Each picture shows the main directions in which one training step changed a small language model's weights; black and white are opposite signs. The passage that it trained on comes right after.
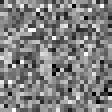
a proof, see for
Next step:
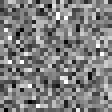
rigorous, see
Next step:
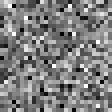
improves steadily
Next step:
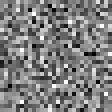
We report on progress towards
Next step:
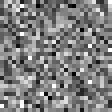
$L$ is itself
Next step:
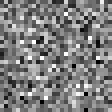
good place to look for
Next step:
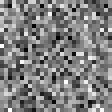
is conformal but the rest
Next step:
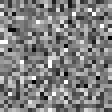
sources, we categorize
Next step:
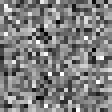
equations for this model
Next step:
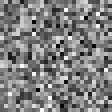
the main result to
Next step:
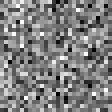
isomorphism of Hilbert spaces between
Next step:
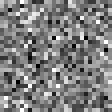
they are important in connection
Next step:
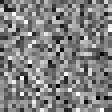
the ionization field in
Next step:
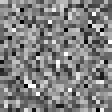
relative to TMS)
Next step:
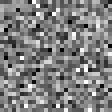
forbidden induced
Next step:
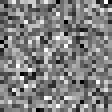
organizations, including
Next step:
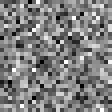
the $\beta$
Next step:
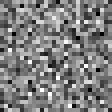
and health service utilization
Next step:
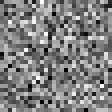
generalize this for
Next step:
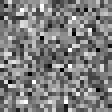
something on the possible
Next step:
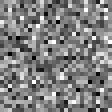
denoted by $H$,
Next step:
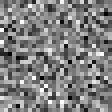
there is no risk of
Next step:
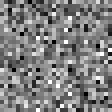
us recall the infinitely
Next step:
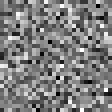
of the theta series
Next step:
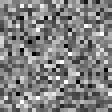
capita income
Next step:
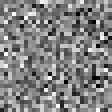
Weyl group of
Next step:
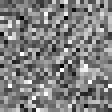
the deviation is still significant
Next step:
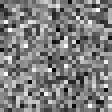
transform (CT) and
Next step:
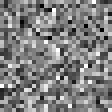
the quality culture applied
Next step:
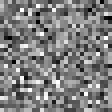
with immobilized
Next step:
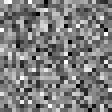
multifunctional and complex
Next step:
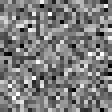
$V$ and
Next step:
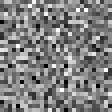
are excited with significant
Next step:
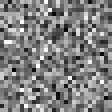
magnetic field is switched
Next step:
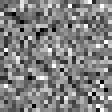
> 0$ there exists
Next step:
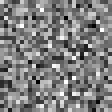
can be reflected on
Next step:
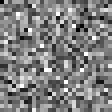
for the real and the
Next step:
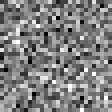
against effective temperatures.
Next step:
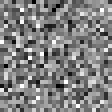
be bounded away from
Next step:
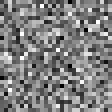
by means of a
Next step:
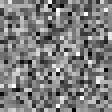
the affected neighbourhood of
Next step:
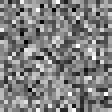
shows that the increased performance
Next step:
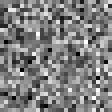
port of Bar also
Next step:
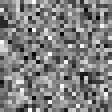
advancements and changing
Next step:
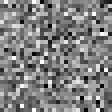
adaptation Ecosystem
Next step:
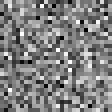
by means of generating
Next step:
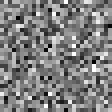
Show that
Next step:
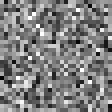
$L$-functions with
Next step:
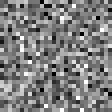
with a morphism of
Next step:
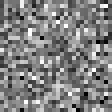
were also determined by the
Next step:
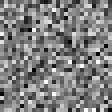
modulo 49.
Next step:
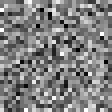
to simultaneously collide,
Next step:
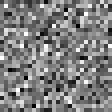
in Figure 1a.
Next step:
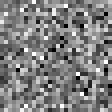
fish oil has
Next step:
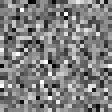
is deterministic if for
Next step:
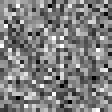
bundle of a Lie group
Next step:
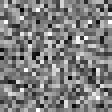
a value consistent with the
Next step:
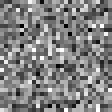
an absolute positive constant
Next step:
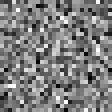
zone, we assume
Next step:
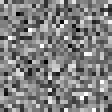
for the surface computation,
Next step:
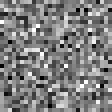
was observed with increasing
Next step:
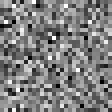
energy of F$^-
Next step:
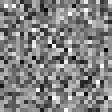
animal stables to
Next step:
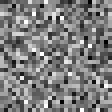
surface was effective in
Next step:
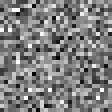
the array of points
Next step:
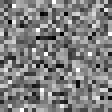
nevertheless focused mostly
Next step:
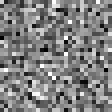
China. We experimented
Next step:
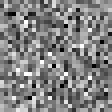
actual status and contributions of
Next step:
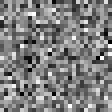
partner up to create
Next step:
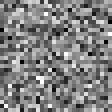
state computation way is to
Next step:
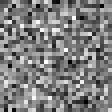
assumptions that create parameter
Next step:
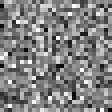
invading privacy,
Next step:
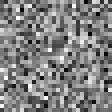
no longer holds.
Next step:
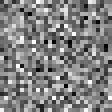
to mitigate these
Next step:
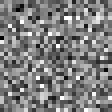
as well as 25
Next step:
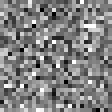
histological changes in
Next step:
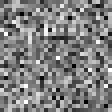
to an element that only
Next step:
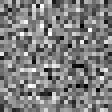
as efficient tools for
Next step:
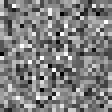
and appreciation
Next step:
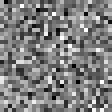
as commercially
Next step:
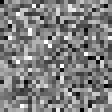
of the paper and for
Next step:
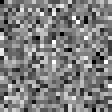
hyporheic flux
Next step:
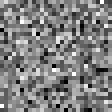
by the so-called
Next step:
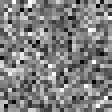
is ideal for patients who
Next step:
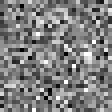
body type, suggesting
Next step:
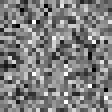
example, one such function
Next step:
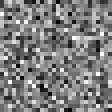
chat throughout the entire
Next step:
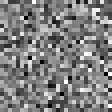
and 24th days of
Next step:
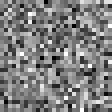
we address the expansion history
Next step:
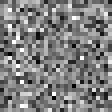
meets $e$
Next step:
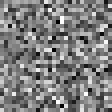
the exponential tail of
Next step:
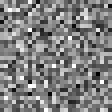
the SM predictions for the
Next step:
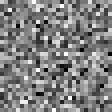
per hectare
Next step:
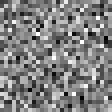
most fundamental element in terms
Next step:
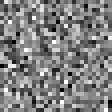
of our discussion applies
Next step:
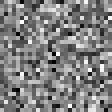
propagating along the
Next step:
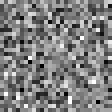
be the maximal element of
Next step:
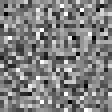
for self-reporting
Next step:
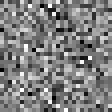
experiments in realistic,
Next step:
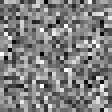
approach involving the following distinct
